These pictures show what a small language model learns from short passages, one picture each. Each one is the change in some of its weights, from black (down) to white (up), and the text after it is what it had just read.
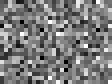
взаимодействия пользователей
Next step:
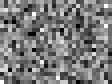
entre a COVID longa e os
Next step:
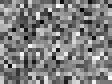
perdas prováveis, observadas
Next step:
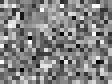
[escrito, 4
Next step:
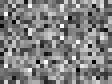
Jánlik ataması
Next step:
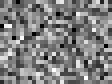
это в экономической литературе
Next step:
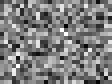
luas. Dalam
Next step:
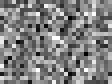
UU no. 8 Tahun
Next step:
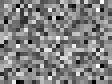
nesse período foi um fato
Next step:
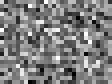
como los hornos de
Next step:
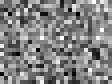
en los SPA abiertos
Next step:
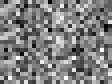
sababli regulyativ
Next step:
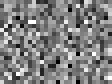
spesifik desa
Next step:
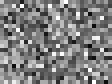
na instituição devido aos membros
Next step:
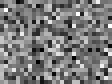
высшем образовании /
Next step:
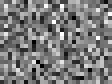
kendilerini iyi bir
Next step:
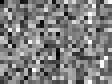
эга. Зеро,
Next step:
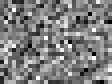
смерті Богдана
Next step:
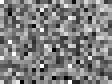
Dies erfordert neue Formen
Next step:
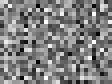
birligini badiiy idrok
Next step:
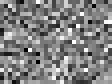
в сфере сложных
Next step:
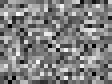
"umumiy reja"
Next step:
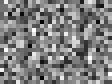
avoir d'autres
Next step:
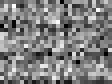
Buyuk davlat arbobi
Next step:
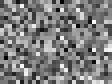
специфические особенности
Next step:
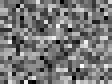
em situação vulnerável pela
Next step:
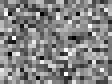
de campos verdes,
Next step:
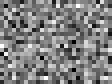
договора лизинга,
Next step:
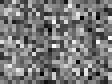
muhofaza etiladigan
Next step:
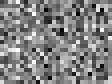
serving a motivational function
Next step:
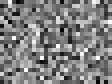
на алкоголь,
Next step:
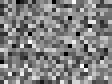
Фрейд, Э.
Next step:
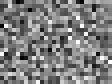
можно упомянуть о
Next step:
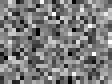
недостатком организаторов
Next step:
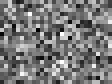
важнее способность государства
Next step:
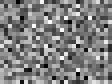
0,95 м від сучасної
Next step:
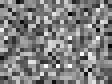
различными элементами
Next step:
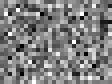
de paños por seda 100
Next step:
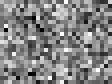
karena jika langkah
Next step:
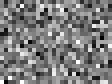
no emprego do concreto
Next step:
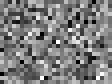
durante 3 días en el grupo
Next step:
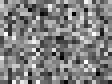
sobre ESG jazem
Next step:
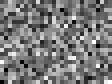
va restavratsiya qilish
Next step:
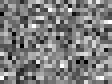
які утримувалися за
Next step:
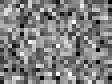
transport applications.
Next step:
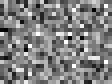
onderzoek naar de
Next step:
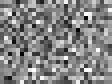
and Psychological Problem.
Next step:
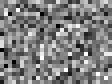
de desenvolvimento inferior).
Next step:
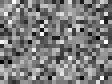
medicamentos que a real
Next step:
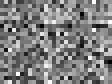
Шаповалов С.
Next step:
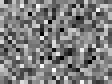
quienes actúan
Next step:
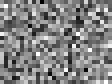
possuem uso amplo
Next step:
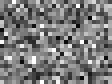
facile à estimer et
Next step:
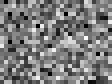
B^s (рис.
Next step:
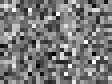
iborat bo'lib,
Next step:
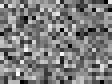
che venga incluso in
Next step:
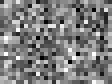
ship maneuvering
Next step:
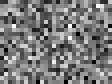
juft bo'lgan
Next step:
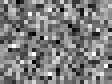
256 Максудова
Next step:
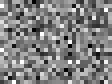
rozważania na
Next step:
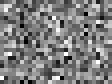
uma sequência e devem
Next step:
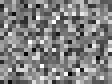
olduğu anlaşılmaktadır.
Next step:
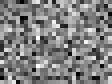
видатних діячів.
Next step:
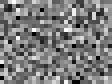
modos de actuación que se
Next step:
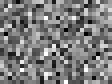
получавших настой
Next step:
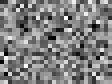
renal superior. Fig.
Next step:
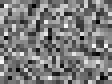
legítimas para el
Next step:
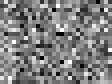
ed., Corregrafic,
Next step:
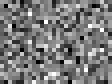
самостійно виконувати
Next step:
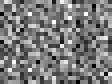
такой план закладывал
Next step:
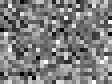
заключение, точные
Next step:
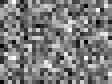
jihatlari." *International
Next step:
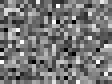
va xotira jarayonlarida muhim
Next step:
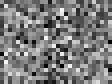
aholi bandligi va
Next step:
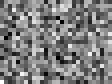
Santos V. M.
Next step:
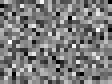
чим меншими є
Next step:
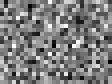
matéria, está longe
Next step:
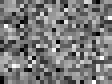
ifodalashning barcha shakllarini
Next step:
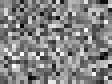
the resource? Web
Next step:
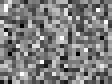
informações oficiais do governo
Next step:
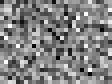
precisão dos resultados. Foram
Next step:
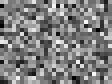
im Magnetfeld.
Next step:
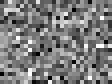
va nodavlat tashkilotlar
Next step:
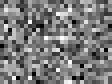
sharoitda harbiy
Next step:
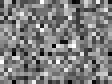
5. Пимшина
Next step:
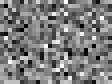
и механизма EMAS в
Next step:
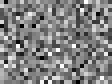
acabou por também ser
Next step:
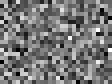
payda etedi,
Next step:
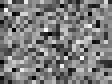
тиме и села која
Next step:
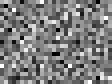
усулда олиб
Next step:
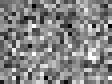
concentrație de 10%?
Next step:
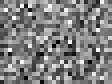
Urıstan keyin óz
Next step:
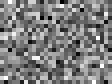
Pessoas com mais de 18
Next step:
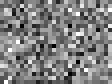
and culture. KIRISH
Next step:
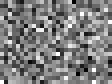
не перевіряв значення
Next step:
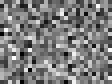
age". *Journal of
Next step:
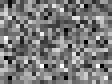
aceitação para pessoas com
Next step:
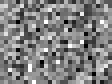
autor Gráfico 7 –
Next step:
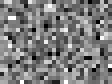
André Zlenko,
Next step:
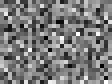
of the measured
